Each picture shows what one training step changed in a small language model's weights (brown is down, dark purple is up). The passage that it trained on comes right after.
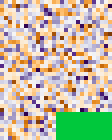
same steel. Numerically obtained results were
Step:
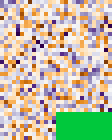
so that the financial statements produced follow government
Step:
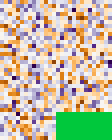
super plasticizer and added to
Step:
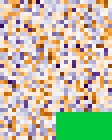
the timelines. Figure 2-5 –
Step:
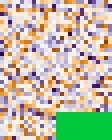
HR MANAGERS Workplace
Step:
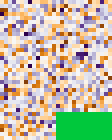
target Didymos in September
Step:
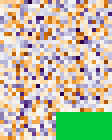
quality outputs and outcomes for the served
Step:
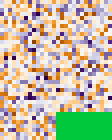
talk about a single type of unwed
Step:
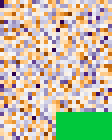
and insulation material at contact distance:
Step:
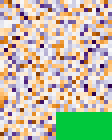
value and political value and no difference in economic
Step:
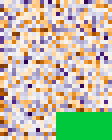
mL. Absorbance was measured at
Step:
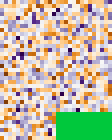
Barbie to Takara Co.
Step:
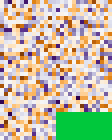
in Sadat city in Egypt.
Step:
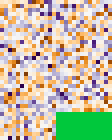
Viewer, QA/QC of data
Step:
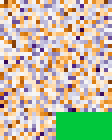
scarce resources, the essence of
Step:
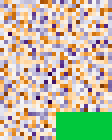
the department of Pathology,
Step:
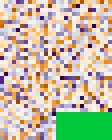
noises increase with temperature elevation which
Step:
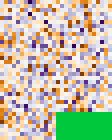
the positive answer is achievable under
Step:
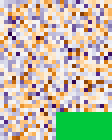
additional explanations that determine the
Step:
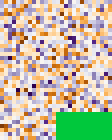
All data to reproduce the tables and
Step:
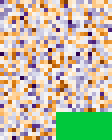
were sprayed using a Pilot Power
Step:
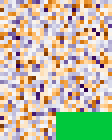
necessary facilities and digital equipment in
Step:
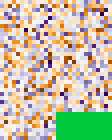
of Neurosurgery,
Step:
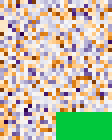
Baogui raises the problem in
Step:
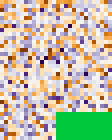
of international, national, and corporate
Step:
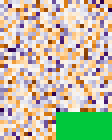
. N 54 Information Sharing
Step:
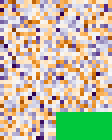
germination, flowering and fruiting the
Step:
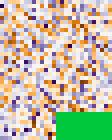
the sound bar, but only those used in the
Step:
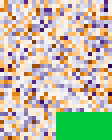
is a key signaling mechanism involved in the
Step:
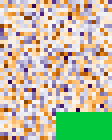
using the interface and library developed.
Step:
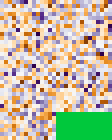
the strength between different designs of mechanism are
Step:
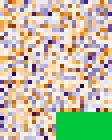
in particular the jumps from coupling to
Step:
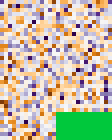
were studied to know the time of purifying
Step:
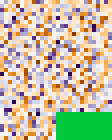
Anhydride). *Mater.
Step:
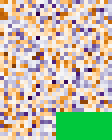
project in the western Ionian sea
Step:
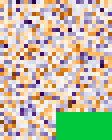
her work spans cognitive sciences, education,
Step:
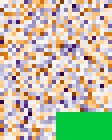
of the complex. It has been observed by Rai
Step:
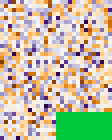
The Netherlands, 1996.
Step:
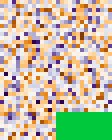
cm long conductive plastic tube
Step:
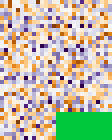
and IR46831A. There was
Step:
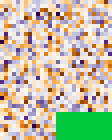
the natural climatic conditions of the farm's
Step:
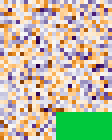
is dependent on the level of exposure to these
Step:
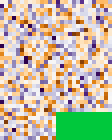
practices (M = 2.97, SD
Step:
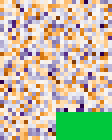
Appl. Ecol. 54
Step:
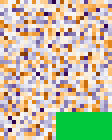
of Laminate Construction Figure 8 –
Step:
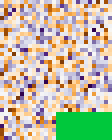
serial monitor display Figure 5 shows the
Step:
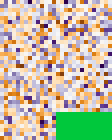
size of the shadow economy, more so than
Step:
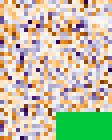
provided for foreigners. 9.1.5
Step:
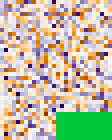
component) and the admixtures
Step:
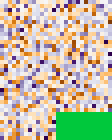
Taclawan Assistant
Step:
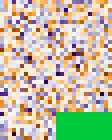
securely held by top and bottom
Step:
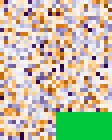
happening - event, participants,
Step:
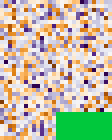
thesis explores specific cases where these issues
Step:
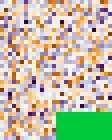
and impacts in civil society. This
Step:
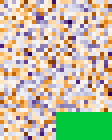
arylsulphatase activity. At
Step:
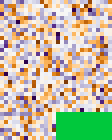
any infrastructure, equipment,
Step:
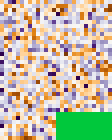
M is the magnetic parameter, K is
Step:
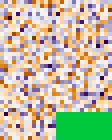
it was needed. Teacher's Use
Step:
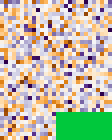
with high academic self-concept seem to
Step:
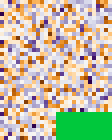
how they perceived them. Over the course
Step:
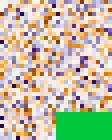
of complexes : The complexes have been
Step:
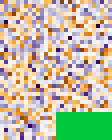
within each category. Statistical analysis The data
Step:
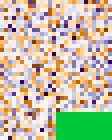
2.9 million hectares of
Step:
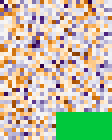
his team's research project results during his talk
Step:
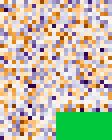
the world for 2021–present. He is
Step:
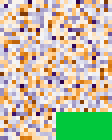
Data Segment. In order for the formulas
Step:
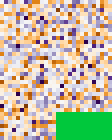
compressive strength of concrete rose
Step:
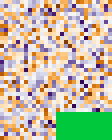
on the behavior of risk-averse
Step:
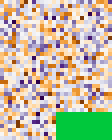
the five continents on these aspects are
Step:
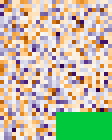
Mg K α , to overcome this
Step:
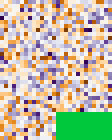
teachers had to embrace the challenges of
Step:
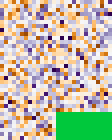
informed consent was obtained from all participants. A
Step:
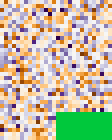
Soil samples have been taken from seven soil
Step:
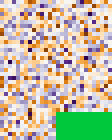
1. High protein diet . 2.
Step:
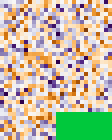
radiation source, with a voltage
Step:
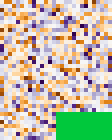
as an important tool for enhancing efficiency in
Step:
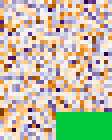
above analysis is given in the tabular form (Table
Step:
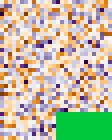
experts according to topic and success, achieving a
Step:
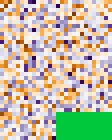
Feedback on today: Did
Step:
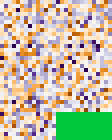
expertise and knowledge in the realms of public
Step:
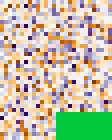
as shown in Tab. 3. Fig.
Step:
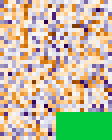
sloped configuration to simulate
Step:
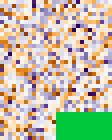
as a reminder that an individual can be
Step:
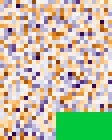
R_{sh} , one diode, and a current
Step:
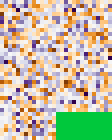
Tube tests to evaluate the storage
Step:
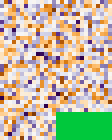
ferent manners". If the discussion
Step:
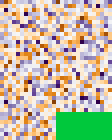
when applied to AI-mediated communication,
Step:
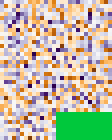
Capital in relation to the implementation of
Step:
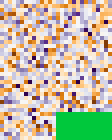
different shapes and curvatures, were used
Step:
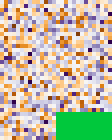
in the low SD group and the lowest in high
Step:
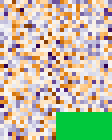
for the development was established much earlier by
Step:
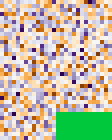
are generally complex, many health care
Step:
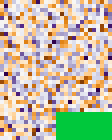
G. (Ingrid) Molema from
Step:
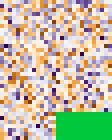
One of the reactors was filled up
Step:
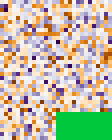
conditioners - A second (or third)
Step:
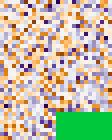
in randomized order): I'm able
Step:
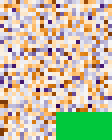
= C_T - C_T^f \quad
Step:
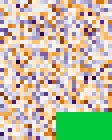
who did not get NAC were
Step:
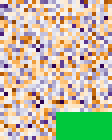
of individualism Thomas Flynn
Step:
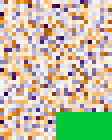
position to avail money whenever
